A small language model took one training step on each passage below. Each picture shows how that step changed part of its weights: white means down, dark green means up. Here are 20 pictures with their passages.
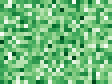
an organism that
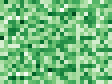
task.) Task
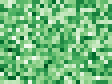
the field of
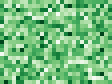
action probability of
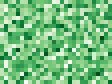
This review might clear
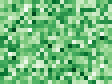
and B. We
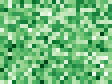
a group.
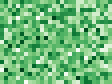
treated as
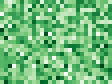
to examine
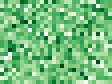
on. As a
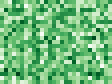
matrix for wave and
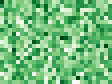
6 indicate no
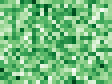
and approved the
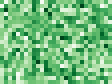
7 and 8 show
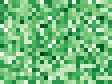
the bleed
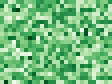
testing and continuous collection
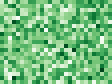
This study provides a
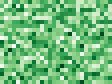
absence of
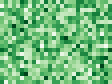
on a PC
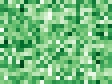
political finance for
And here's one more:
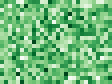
of Visual
